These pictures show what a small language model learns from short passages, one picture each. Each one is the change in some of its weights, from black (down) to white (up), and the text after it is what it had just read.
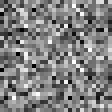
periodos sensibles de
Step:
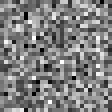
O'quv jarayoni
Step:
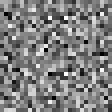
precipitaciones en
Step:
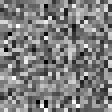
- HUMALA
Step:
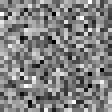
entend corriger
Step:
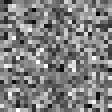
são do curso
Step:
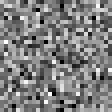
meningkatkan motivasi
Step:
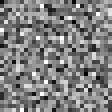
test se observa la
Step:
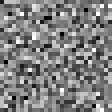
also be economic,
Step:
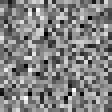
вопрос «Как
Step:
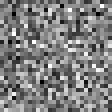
será válido
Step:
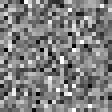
без лицензии
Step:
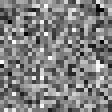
componente utilitarista
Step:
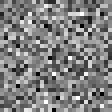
и рыночной
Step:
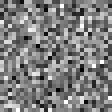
си адаптация и
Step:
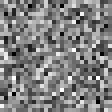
ilim adamı
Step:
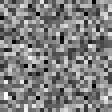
postales, es
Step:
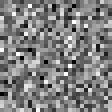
e Joel em
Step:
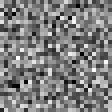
hele web
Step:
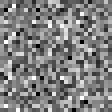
Азии и
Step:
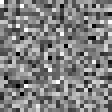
al estudio de la gestión
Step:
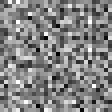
थीं और
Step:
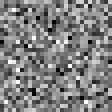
что произведение
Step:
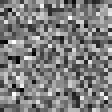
y toma de
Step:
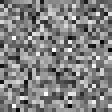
gesto mais eficiente
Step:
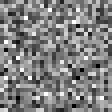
texnologiyalarni joriy etish
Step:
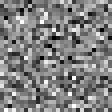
oft mit ihren
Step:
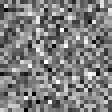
Grandes mostras
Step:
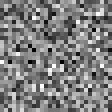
base naquilo que
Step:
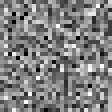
orodju, ki
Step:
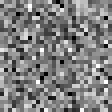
Oxunov -
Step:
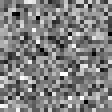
вечности и
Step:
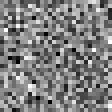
y presentación clínica
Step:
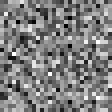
de proximidade
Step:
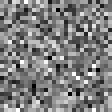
к появлению
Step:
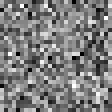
Februar um
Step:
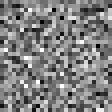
avval madaniy
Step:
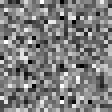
kann aber davon
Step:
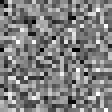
financiamento. De acordo
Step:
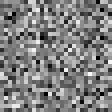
управління, заклад
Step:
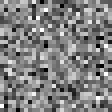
pembangunan di
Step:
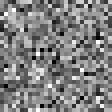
करने के
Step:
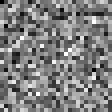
corresponde a um
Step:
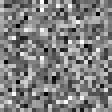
собой как по
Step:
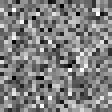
способов проработки
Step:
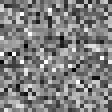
frente a numerosas
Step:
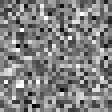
musiqa bolalarning
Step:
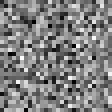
gerenciamento de
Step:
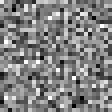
jarayonlarining shakllanish
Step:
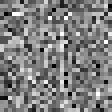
de periode van de
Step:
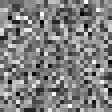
la population : Une
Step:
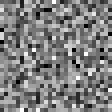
is that while we
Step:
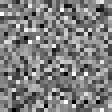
служат реки
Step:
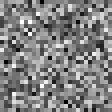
на немецком
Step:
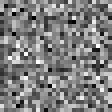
Assédio e
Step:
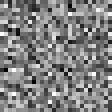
que queda de un
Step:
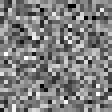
також містять
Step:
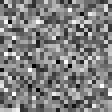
of the Department of
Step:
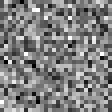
we noted the
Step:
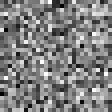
Kaum ist er
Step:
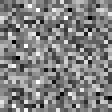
relação com os outros
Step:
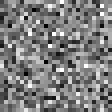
no single definition
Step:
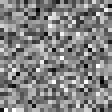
op zekere
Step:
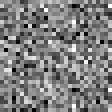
"USE OF
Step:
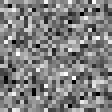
и практика современной
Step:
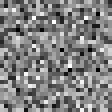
Таким чином,
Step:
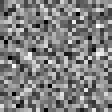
afetiva e
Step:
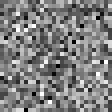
Sprachen kann sich
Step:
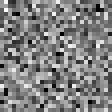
nación ordenó la
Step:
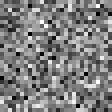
actividad, después
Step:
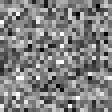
ligante do tipo
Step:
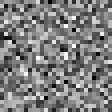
Estas cuestiones
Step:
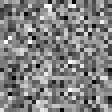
haben sollen.
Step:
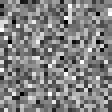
стратегій ще не
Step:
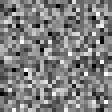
life among
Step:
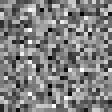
его производные).
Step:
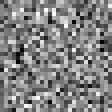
va uni yanada
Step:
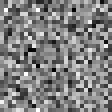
o Teatro
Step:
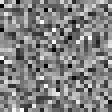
1. offene
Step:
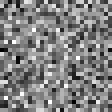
las tres fases
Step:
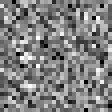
mucha mayor medida la
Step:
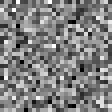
tadqiqotchilarning ishlariga
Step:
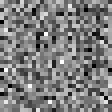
nozikligi va
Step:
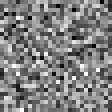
ishlarining mantiqiy
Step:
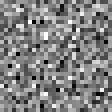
Chunki agar
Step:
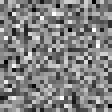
los trastornos de
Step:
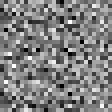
promoção da
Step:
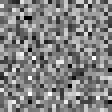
Foydalanilgan suv
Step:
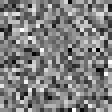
⁹ Fonte:
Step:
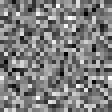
cuantía de los
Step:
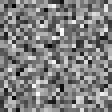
Editorial Editores
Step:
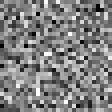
nedenleri arasında
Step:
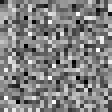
doktori (PhD), dotsent
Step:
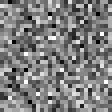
de fato,
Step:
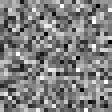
barpo etildi:
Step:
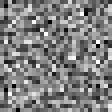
renal crónica
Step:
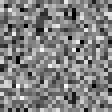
el sector salud, las
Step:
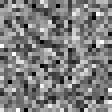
the Borghese
